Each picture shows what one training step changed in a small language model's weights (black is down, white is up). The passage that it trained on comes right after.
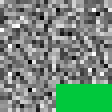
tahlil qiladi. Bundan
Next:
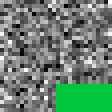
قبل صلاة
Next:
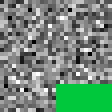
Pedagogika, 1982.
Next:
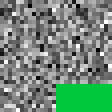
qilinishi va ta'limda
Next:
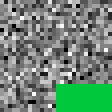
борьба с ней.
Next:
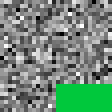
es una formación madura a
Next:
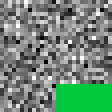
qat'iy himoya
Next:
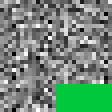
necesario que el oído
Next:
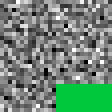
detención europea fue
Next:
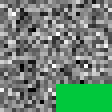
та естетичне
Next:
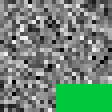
efectua până la
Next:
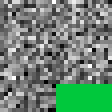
of Nations and Nationalism*,
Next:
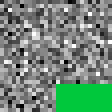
измеренных данных
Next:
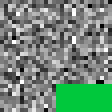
sobre a necessidade urgente
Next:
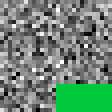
у програмах з цього
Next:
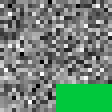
головне покликання
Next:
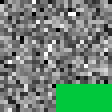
pode servir de referência para
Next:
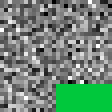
(5) a Associação
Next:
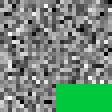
aprendizajes que
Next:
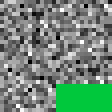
образования; - разработка
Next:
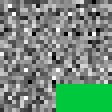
ham o‘z badiiy
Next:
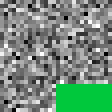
Tengsizliklar sistemasini
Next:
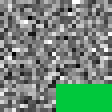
del Rey en la época
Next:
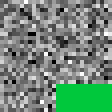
власти по отношению
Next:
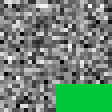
харитасини тузиб
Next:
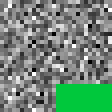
бой анъаналарни
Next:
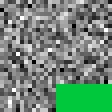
Volume 3, Issue
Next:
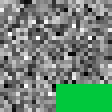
role game based
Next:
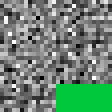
muammolarga innovatsion
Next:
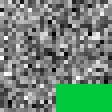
i jego wpływ
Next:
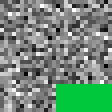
Ovos (Prado et
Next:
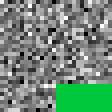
plus jeune (en
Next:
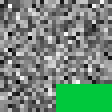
mejor se adapten a
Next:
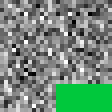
saúde) consultada, apesar
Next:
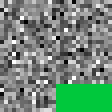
los estudios prospectivos
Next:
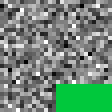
томонлари қайсию,
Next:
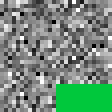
em um território
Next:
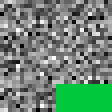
Оніщенко, з
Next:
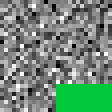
cheklangan bolalar,
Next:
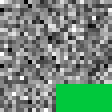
in the problem-solving process
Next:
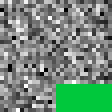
per la leadership
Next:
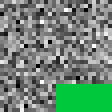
У центрі уваги
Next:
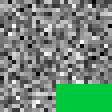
biznes subyektlari
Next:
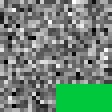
en in *Nederlandse
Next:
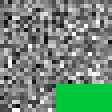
kulish (bulling),
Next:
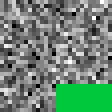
test score increased
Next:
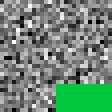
créer un cadre
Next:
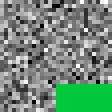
costumam ter para suas
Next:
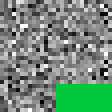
condiciones pero a diferentes
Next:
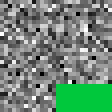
картина представляет
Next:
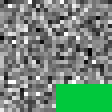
va ahamiyati juda
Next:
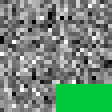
darajada rivojlanmagan.
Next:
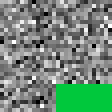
asosida ijtimoiy-iqtisodiy
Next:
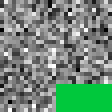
ha interesado por esta
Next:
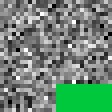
корабля, сидя
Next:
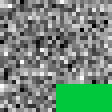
Коршунова Т.
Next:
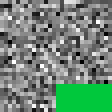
// Электроника
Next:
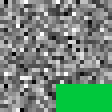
apresentam HMI.
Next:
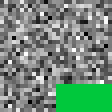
la obligatoriedad en sus
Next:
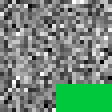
de empleos en el
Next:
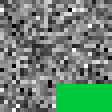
personer från RTÖG
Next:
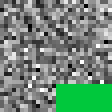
XX é caracterizado por
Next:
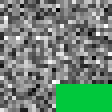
что государство
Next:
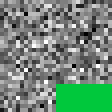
та система, яка
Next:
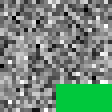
ma'noni bildirib,
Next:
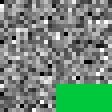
produção de animação,
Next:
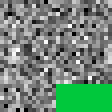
isti iskoristi po
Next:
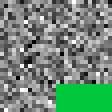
of inclusive education in
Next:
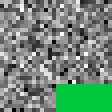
watermelons for
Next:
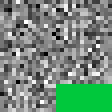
= 9$) en quinto,
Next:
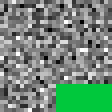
с. 15. Грицак
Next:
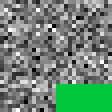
buyuk mutasavvuf
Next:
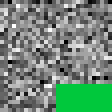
ederek, diğer
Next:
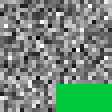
Закон України від
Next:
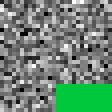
de Derechos Humanos
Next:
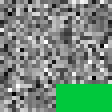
a la comunidad. IV.
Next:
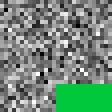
в цілому, а також
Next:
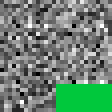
OF ECONOMIC
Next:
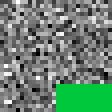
of educational work remains
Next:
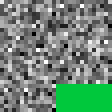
without documents
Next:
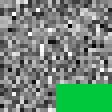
bo'yicha yangi ish
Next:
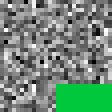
mit tanulnom, és
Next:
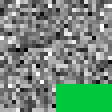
das crianças em seus
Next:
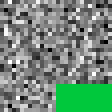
háború és a
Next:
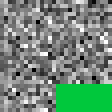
yilda chop etilgan
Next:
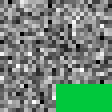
общения. Слово,
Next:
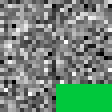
Mataas na Paaralan
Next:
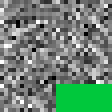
MPMG lança
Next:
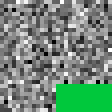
de la digitalisation à
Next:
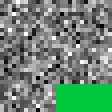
increase in mobile
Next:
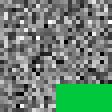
učencev za digitalno
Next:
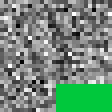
Puerto Rico, 2004,
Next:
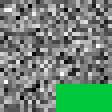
у основания стволов
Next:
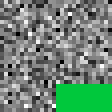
talabalar bu jihozlarni
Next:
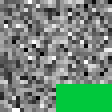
shu jumladan,
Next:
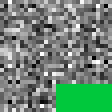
is considered the basis of
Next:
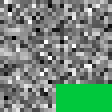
is a revolutionary
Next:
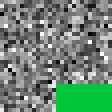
З метою визначення
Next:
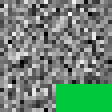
maqsadiga ko'ra
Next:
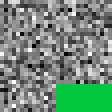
EDP Sciences, 2023.
